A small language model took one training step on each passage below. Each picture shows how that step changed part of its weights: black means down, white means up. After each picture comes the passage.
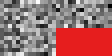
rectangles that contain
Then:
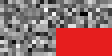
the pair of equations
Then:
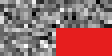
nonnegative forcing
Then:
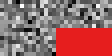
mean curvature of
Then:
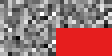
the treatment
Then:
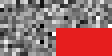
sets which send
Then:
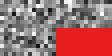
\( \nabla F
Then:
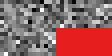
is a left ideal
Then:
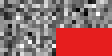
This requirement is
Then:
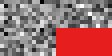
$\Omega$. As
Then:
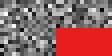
\leq k$
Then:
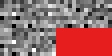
single layer
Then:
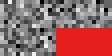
prove the claim,
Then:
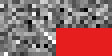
action is a linear
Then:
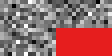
to the identity.)
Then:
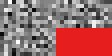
in terms of a
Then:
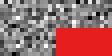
it makes no
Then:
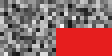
the stochastic maximum principle
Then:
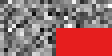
prove our Theorem
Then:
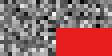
the K3 surface
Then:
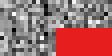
around points in
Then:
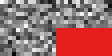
obtained as for the
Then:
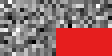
results for other values
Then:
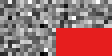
context that admits
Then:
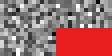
the leaves where
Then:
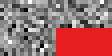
starting from a
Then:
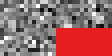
Unique map
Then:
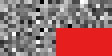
{\bf generalized metric
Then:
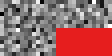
In this section,
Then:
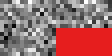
by the Prime
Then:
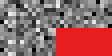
of states}
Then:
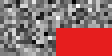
of degree 2 of
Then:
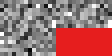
point labeled
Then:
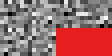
terms are all equal
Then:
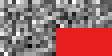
consider three different cases
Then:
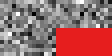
adapt to
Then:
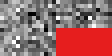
Galway and
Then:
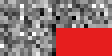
Pour terminer
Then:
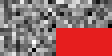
any initial condition for
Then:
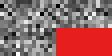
and mixing
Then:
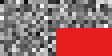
the inner product
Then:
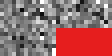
two-point sign
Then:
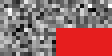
of a graph components
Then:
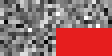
we assume that the
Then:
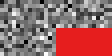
main theorem. The
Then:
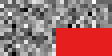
from zero on an
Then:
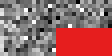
\le k
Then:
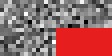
open subset of the
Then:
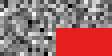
function. Then
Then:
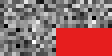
a big class
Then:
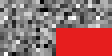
There exists a
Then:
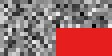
coefficients in $\t
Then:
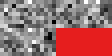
Lie algebras.
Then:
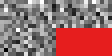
Gaussian coefficients called by
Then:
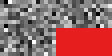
solution of equation
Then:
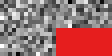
with inexact
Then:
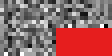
the same error in
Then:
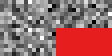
determined by the dual
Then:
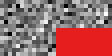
we have that
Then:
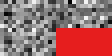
some comments.
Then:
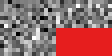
degreewise finite,
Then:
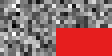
we additionally fixed
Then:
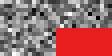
an explicit formula for
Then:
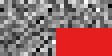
generated by the
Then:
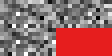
to the last
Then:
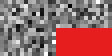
respectively. The
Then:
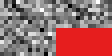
above. Then
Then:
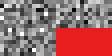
elements in ${\rm
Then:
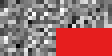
identity map on
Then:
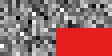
Every element of
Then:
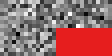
not $\emb
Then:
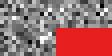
there is an integer
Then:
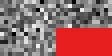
\proof Define
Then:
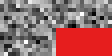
by an appropriate
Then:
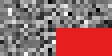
of the local
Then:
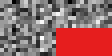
of periodic points is
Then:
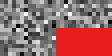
calculated in
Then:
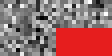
a scalar product
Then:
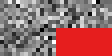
based on the
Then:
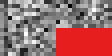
applied. An example
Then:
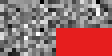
the basic structure
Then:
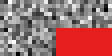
linear forms analogue
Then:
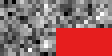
one can find a
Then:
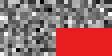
the bracket polynomial
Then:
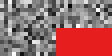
be seen in
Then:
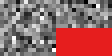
Let $X$
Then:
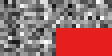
methods have an equal
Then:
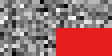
that there exists a
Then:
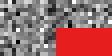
be taken as different
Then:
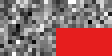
We refer to
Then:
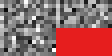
$M$ be
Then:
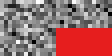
to see that
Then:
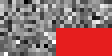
is a ${\cal
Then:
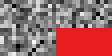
Lipschitz condition.
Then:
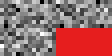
this yields with
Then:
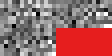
induces an isomorphism
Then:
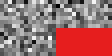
decay than
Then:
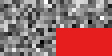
algebra of an extended
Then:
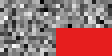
there exists a control
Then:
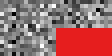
finite field and let
